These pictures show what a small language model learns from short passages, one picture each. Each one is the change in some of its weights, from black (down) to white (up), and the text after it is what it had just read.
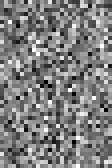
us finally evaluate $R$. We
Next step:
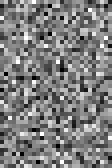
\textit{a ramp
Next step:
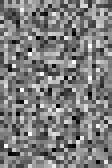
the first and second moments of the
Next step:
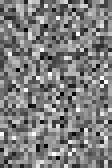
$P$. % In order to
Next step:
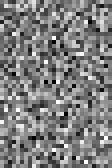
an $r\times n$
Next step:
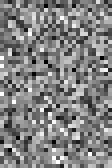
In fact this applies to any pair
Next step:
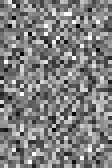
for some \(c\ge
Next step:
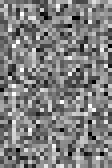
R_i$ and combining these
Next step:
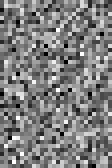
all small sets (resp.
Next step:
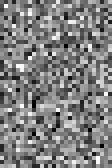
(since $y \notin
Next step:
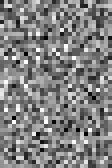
any value $D\in
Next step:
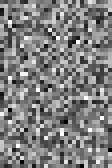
calibration gives marginal
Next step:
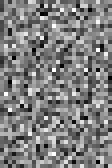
slower numerical resolution. % The
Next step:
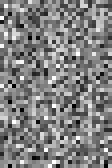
as well as the homological
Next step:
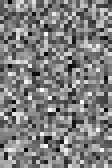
a surface $S$ in
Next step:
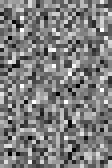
be the associated ultrapower
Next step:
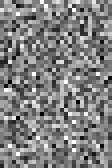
converge altogether. Consequently,
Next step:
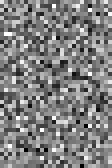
without free terms and of degree at
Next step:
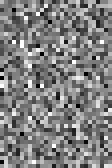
hand, we show below in Theorem
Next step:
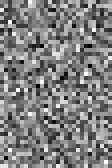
shows that \begin{equation}
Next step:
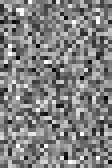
(stability by composition, implicit
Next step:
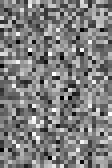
and analyze its training stability against classical
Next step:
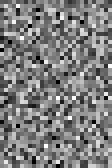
for cubic numbers $m,$ not
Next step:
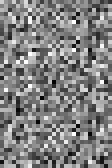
on an ingenious combination
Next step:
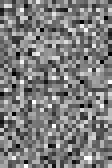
multiplications. However, the right
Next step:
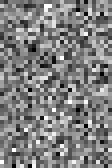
$F$-division algebras of
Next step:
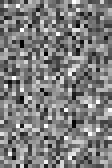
not a variety of minimal degree
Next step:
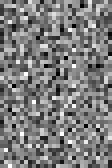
temporal discretization. The spatial discretization
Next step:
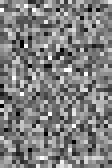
for each \(n\), labeling
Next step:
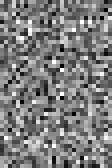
-- Brazil \\
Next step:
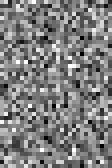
\mathcal{D}$ such that
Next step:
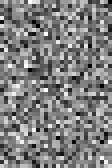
and $b$ such that \[
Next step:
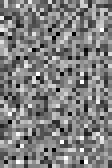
that the maps $\phi_i
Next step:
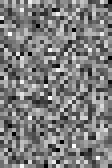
and the four lower curves are the
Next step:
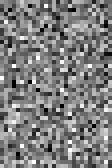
fibers $F$ of
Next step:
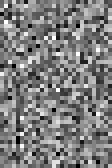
function} with the rate of change
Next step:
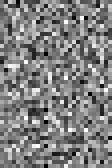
\cong D_n$
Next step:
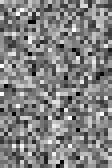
case if the scheme theoretic image
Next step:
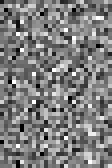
have a very different character. By
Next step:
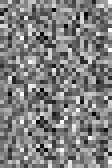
Science, Engineering and Mathematics,
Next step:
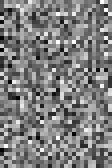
in the subsurface. There are
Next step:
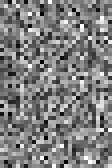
of the defect provides a kind
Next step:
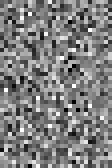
Y $ serves their Lie bracket
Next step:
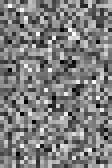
trace vector of $V$ should
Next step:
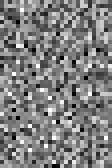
the set $S(A)$
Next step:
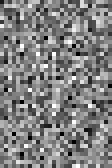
it represents an exact meanfield limit
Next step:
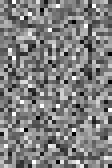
discussion is the one we place on
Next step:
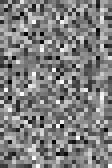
with 5+ moves. Such a
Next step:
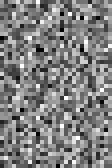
the idea of strength of connection,
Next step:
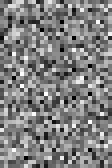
\in \mathbb N$.
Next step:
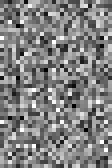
also adopt the convention that
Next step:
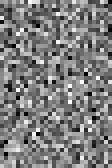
and $C_2$ also
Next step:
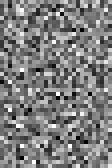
\noindent The general solution of
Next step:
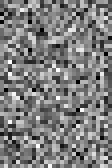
m-dimensional (m <
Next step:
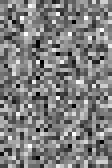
denote the constant function in ${\cal
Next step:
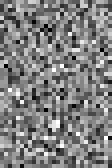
$R$. We refer to this
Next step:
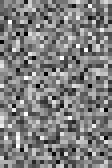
next show that $Q\cap
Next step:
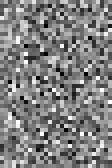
\vert f_n \vert
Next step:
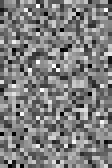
s_\l$ for some partition
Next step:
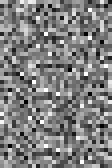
\end{proposition} From Theorem
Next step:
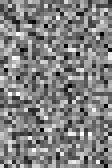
$p$ (thus
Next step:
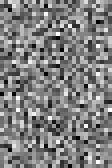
More details, pictures and
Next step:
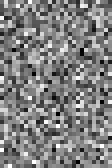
that: \emph{A
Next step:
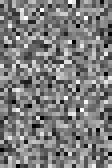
Lemma 4. A direct method seems
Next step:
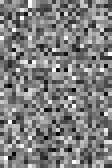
satisfies the second property, let
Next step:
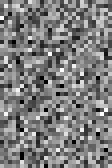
as a moduli space of smooth,
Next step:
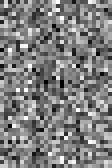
used to measure the land,
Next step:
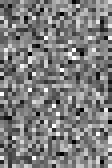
1.1 is not true.
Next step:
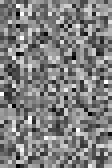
error analysis presented in the papers shows
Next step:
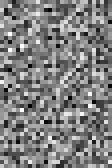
running along an edge of the
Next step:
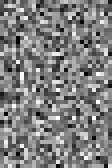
homology classes are equal to those of
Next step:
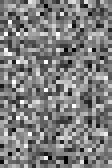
variation with the truncation parameter $\delta
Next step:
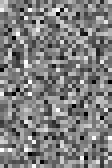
Obviously, $v$,
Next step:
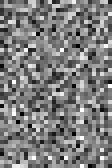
close to $.918.$ Given
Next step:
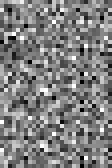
Voronoi decomposition
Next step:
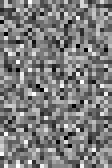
to $m\sigma$ are
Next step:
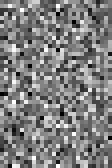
polynomials with integer coefficients. Let
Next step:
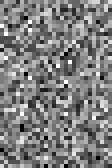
to a $ \Gbig
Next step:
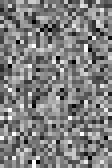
$y_i$. Borel measures
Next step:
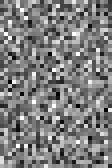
curvature of surface. We conclude that
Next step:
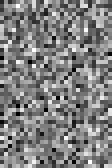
a single variable, we have the
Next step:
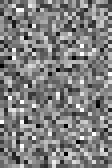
X}. So we get the
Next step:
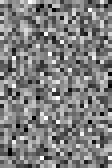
\end{eqnarray*} and we
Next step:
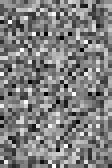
complete spatial and temporal coverage
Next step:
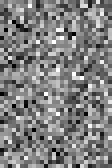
beamforming algorithms, including
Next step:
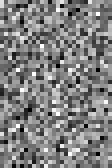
but centralized} information. As
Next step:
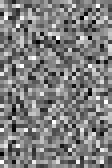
\hline Dynamical Systems and
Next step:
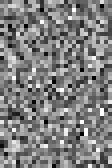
$\mathcal CP^3$
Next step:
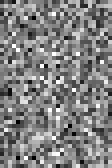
complicated equations of motion where an analytical
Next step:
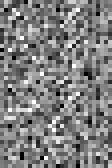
linearized equation along a bounded trajectory
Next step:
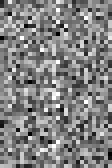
operator spaces contain more than enough information
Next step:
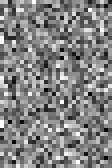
\langle u,v\rangle
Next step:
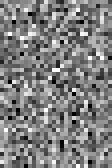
Lie algebroid.
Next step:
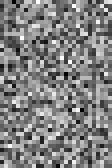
the area of multivariate risk models
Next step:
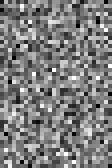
calculation of the solution. The
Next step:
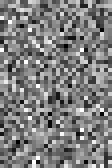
identity on $\cQ_2$.
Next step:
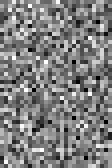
\ref{proof2}. To
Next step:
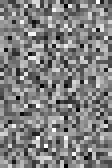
of order at most $u$).
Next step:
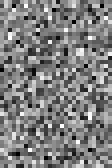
| A \in \Lambda ,
